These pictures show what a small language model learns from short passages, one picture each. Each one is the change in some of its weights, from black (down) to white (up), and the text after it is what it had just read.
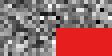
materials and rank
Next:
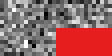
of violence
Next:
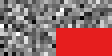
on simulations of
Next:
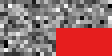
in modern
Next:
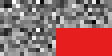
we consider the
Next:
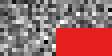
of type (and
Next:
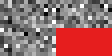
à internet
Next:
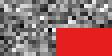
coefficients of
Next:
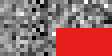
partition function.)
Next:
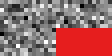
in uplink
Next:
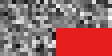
of the drug
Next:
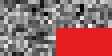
power grid are
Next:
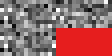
' for the
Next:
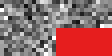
their overall
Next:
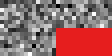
the crack
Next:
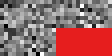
respectively. Of
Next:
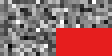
Book of
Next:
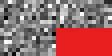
surface brightness
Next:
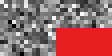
solar and wind
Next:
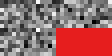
the case of
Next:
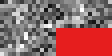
that, in the
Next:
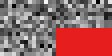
position of the
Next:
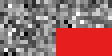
in language]. In
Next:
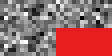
profiles as a
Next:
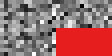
\caption{ A
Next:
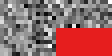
popular science
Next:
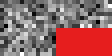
results show that such
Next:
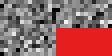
не только
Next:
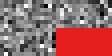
como agente para
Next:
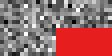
asosida yangi
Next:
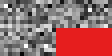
these methods produces
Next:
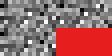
To illustrate the
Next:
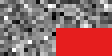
plots and two
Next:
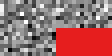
Regional University.
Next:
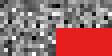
and 6. The
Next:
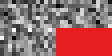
of goals to
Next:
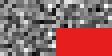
у детей
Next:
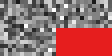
integration with
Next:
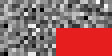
higher number of
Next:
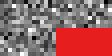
of ~
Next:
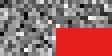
analyze the
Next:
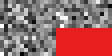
on the current
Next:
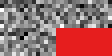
the five
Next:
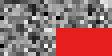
are proposed to
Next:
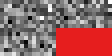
age of the
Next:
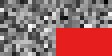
to convert
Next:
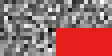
had time to
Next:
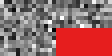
ground state is a
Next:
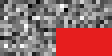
should be significantly
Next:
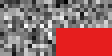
removes this
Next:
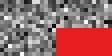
IRC is
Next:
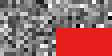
el equipo
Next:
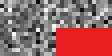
Gift of
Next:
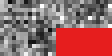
photon showers as
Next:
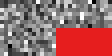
the organisation or
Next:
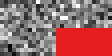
the theory of economic
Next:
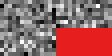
не тільки
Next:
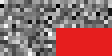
prepared for
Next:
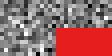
VCE use
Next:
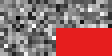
integrada às
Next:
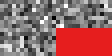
informal type of
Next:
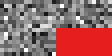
be considered as of
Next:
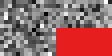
up until
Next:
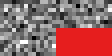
from 5 % to
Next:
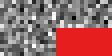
avec les
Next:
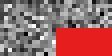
was transferred
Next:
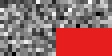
the partial observations
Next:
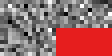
a educação é
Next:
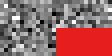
days of the
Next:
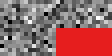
bursts are
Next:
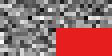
technology would
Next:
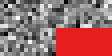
Interna en
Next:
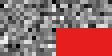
be illustrated according
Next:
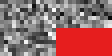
defect rate of
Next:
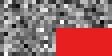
padi dengan
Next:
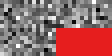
than 10 dB
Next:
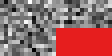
engine to
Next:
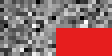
ordering results for
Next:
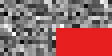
findings of this
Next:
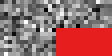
identified both similarities
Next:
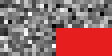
This means that one
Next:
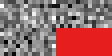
where Koli
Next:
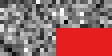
the object boundary
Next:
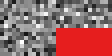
item 7.
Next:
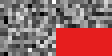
important key topics
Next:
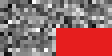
in galactic
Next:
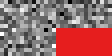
of malaria
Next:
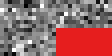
barriers and
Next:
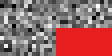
if they have a
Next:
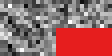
in economic and
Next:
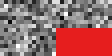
with information, information
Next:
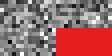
to gauge
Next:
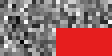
hamda shu
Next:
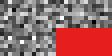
much time it
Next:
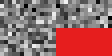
faint star formation
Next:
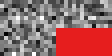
impression trays
